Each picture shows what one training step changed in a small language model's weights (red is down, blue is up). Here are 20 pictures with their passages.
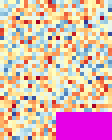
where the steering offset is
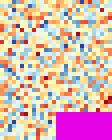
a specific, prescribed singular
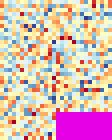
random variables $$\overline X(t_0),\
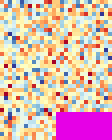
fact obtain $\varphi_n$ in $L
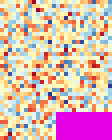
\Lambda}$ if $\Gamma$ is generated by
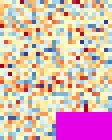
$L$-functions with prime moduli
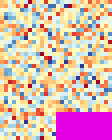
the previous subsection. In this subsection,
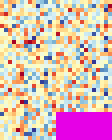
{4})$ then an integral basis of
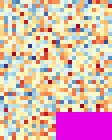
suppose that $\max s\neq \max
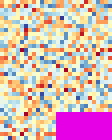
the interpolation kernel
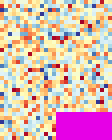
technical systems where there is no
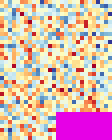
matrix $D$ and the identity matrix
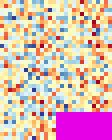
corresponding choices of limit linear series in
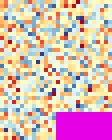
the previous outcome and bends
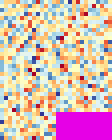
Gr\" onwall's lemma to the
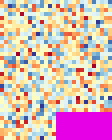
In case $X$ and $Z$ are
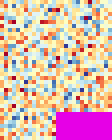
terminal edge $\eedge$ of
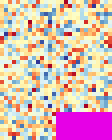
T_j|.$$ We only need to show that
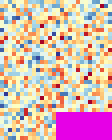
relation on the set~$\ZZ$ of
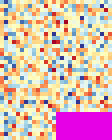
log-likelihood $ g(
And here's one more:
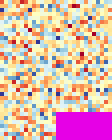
surface. We refer the reader
